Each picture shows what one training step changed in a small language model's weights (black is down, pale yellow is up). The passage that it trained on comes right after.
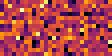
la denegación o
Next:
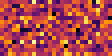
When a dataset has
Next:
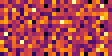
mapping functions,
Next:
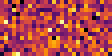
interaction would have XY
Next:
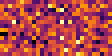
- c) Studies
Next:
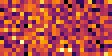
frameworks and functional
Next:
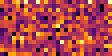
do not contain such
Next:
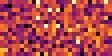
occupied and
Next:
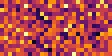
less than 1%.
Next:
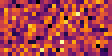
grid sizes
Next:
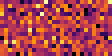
à alteração.
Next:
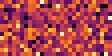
vapor composition
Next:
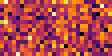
to V in a
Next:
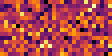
luminous than
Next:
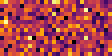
to a conventional
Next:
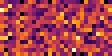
otra finalidad que
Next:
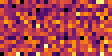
validation Figure 1
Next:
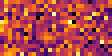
in a series in
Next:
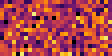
ODS en el
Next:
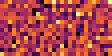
and execution time
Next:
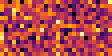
one cannot do so
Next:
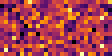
this paper is organized
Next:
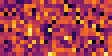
original packaging
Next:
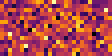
outro. São
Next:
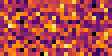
marriage. It
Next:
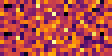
plupart des
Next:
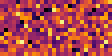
spectrum remains
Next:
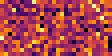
va itoatga
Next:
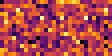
nearly perfect
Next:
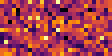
other cases, the
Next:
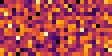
patient revealed that
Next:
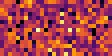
theory. Armed
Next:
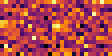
of the rete
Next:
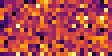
The FDA
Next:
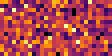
[40]. The model
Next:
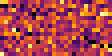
- Doctor of
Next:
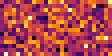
explored mainly two
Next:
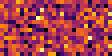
the Madiun
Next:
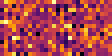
for this work was
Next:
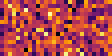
project has ended.
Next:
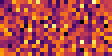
annealed samples
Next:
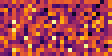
2) Test the
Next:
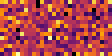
within IRAF.
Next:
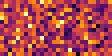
chosen a pair
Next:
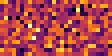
a tracking model with
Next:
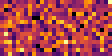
which assessors}.
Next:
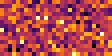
people in those communities
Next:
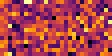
Segundo a
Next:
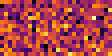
the key to future
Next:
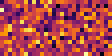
the bosonization
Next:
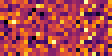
lugares de
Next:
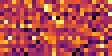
in mammals
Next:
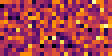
the applicability of the
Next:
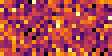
Акцент и
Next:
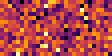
identified in the EMC
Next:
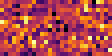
This abstract contains
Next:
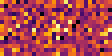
*xina –
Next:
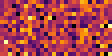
coupling constant.}}
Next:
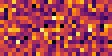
В данной
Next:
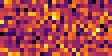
their native language is
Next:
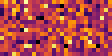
(2013) that understanding
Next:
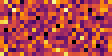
can you do to help
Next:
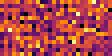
internalize the social and
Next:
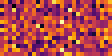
survey parameters, they
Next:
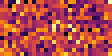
wastewater at
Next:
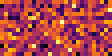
the observed X-ray
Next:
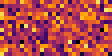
da Lei N.
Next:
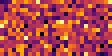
of dental treatment
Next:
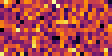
that a formal
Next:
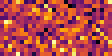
serving BS in
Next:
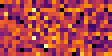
theories with constant
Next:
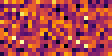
and the lack of
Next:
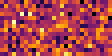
iterates, it
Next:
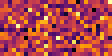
monitoring 50 E2E
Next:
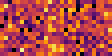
seL4 is also
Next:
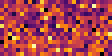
smaller particles are
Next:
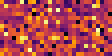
primary care physicians
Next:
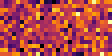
some small loops
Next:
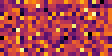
consider the orbital
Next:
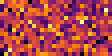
Ads, Meta
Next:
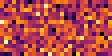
the covariance
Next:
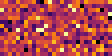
een bedrag
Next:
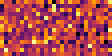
and pi-pi
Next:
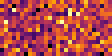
conditions could activate a
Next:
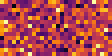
factors of OLP
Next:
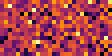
al*. Key
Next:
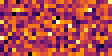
with offences)
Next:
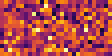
the rheology to
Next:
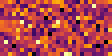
important of which include the
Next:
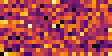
of `SOS
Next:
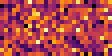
this paper, we were
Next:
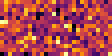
in this model.
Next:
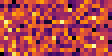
cosmic inflation
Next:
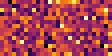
↳ Only
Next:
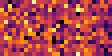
podría ser
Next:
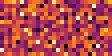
subgroup and we
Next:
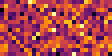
examination Multiple
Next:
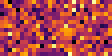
been picked by
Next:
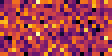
minimal flavor
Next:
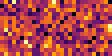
elements. The most
